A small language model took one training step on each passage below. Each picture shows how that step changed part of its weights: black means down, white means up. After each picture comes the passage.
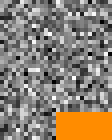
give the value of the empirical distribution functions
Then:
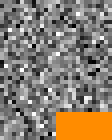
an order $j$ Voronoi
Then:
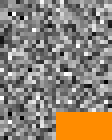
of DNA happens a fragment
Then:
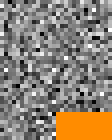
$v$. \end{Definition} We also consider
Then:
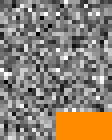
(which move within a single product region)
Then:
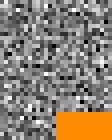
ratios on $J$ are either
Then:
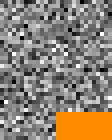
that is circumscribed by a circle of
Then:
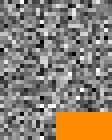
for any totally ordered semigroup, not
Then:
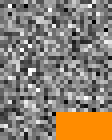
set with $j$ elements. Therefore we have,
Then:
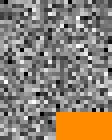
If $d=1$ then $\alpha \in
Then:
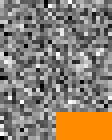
Since \Eq{2der}{ (g\circ
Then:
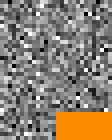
the same asymptotics as in this paper. Thus the
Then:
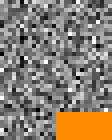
now classical result by B\"ottcher and
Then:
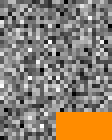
modulus of continuity of $\phi$. The
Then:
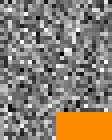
$j_1$ as in the assumption of
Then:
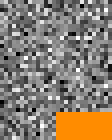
with two complex fixed points. We show the usefulness
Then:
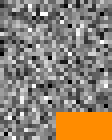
product in $S^1$ that yields 1 is
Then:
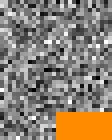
present paper is Theorem 4 and Theorem 5 on asymptotic
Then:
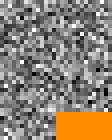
of $G$. We translate these into results
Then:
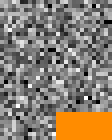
the proposition \ref{lem2} there exists an
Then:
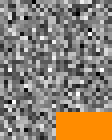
2020. This study is organized as
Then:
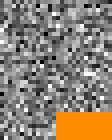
\label{known} Suppose $f$ is a
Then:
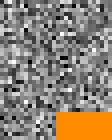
picture, we can finally express
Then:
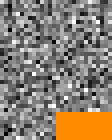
simplices of groups (see the comment after
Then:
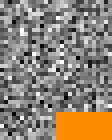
useful facts about signature for manifolds. For
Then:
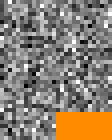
from \cite{MMP} (see also
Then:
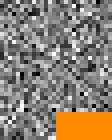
linear boundary value problems where some terms of the boundary value
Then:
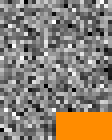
5. To set that process up, the following
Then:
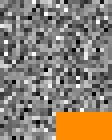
prove that $T_t(f)$ is a
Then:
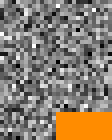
computable as a function of $z(s)$.
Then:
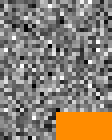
bus voltage deviation. In
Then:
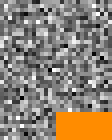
too fast, so that, in the construction
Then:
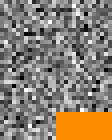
solution $e_{\Delta z}^{\eps} $ close
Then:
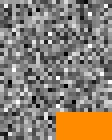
t\cos (\pi-\varphi/2) v
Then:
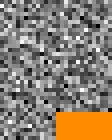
definition of the $h_E$ we have
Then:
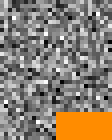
endpoints in $X$. Two internal
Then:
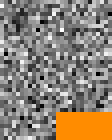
Theorem.} {\em Suppose that $G$ does not
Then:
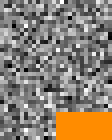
is known that, if $\rho_1 \in
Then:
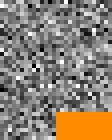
automorphism of $\PS{1}.$
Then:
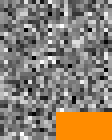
water stored long-term is
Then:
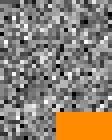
Lipshitz function $\phi.$ let
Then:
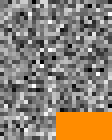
\eqref{eq2}, which is needed
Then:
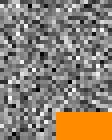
the block-Toeplitz form with
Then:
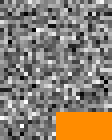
assumed to be orientation-preserving.
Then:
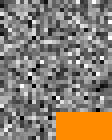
\in \mathbb{C}[X]$ be any
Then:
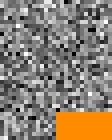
to the proof of Proposition 1. STEP
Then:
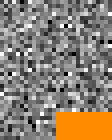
By the proof of Lemma~6.4, the
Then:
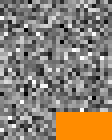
parameter $a$, degeneracies of types
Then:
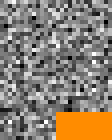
Diffusion processes and related problems in analysis, volume
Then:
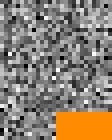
By $\langle \pm 1\rangle$ we shall
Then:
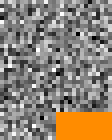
of $M$ and $n$) can be
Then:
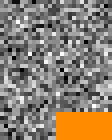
hosts a vertex. \end{thm}
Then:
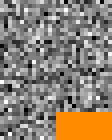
that $T^{n_k}x\to
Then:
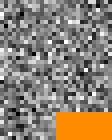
$\infty$, the residue depends only on the
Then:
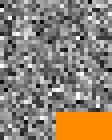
$y$-ax direction, then we have
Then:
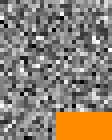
$T_i$, written as $\phi =
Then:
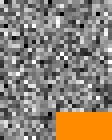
we take $x=rx, w_k
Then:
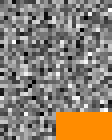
L}$. Let us prove that the infinitely near points
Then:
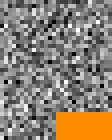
have \bigskip \noindent {\bf Corollary 5. }
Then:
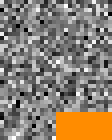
have difficulty to say which comes after the
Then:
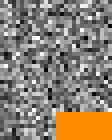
non-decreasing functions of $x$. Thus,
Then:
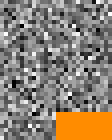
a constant map. \qed \vskip12pt
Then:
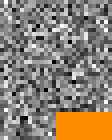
$X_{\mathcal{F}}$ associated to
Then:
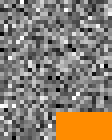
for the Eurozone. The index covers
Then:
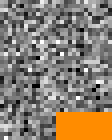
moment that the above Theorem holds true. To conclude the
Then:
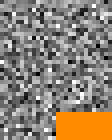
completely simple semigroup and described the structure of finite
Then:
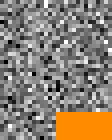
o\`u la premi\`ere
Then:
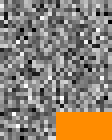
the dynamics in the nonsmooth limit at least
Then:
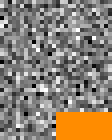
$n$-width. To exemplify,
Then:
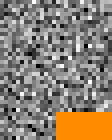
of $x$. We say that the action has
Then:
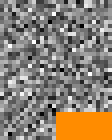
morphisms of vector spaces: \begin{equation*}
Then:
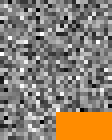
exists a unique element $X_P=\displaystyle
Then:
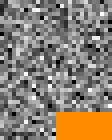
$0/1$-equivalence classes of
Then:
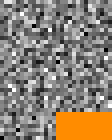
that every finite dimensional unital Jordan algebra
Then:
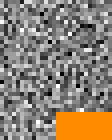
see that our desired formula arises easily by
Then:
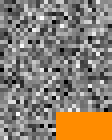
a class of convex optimisation problems,
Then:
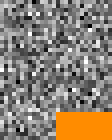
of a product of partial sums has a universal
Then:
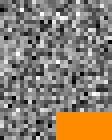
of the ($q$-)Askey scheme has
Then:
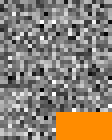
are not necessarily split. This notion of
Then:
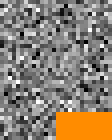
i$. We will refer to these eigenvalues as {\em
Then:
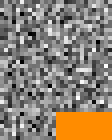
geometry. \vskip 3mm \no{\bf
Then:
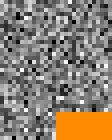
it brings some confusion with our previous notation
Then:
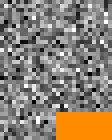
or $\sigma $-representation) of the
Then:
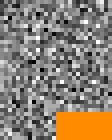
as a starting place. Then we mark
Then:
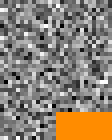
Recall that an Azumaya algebra
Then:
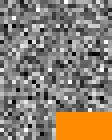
the other hand, it is easy to check that
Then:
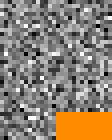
check. \end{remark} The following
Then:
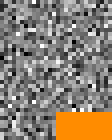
Reidemeister's theorem has known several
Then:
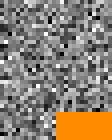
use of preconditioners to speed-up the
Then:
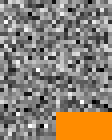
of isometries $K$; we recall that
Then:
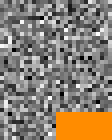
in Section~\ref{sec:lie}, such
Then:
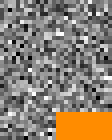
${\mathrm{A}}_1$ is satisfied.
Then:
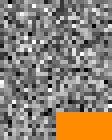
reported in a future paper.
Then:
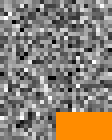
assumption, \bfl \bf (H0)
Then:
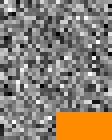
an endemic scenario regardless of the
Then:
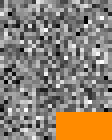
in the worst-case scenario, it
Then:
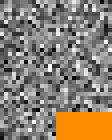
with impulse responses
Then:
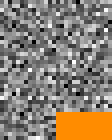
that \begin{equation}\label{equ
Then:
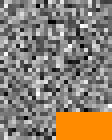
Theorem \ref{t1}, we propose the
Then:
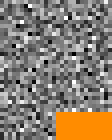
same procedure. Considering the quantized algebra of functions
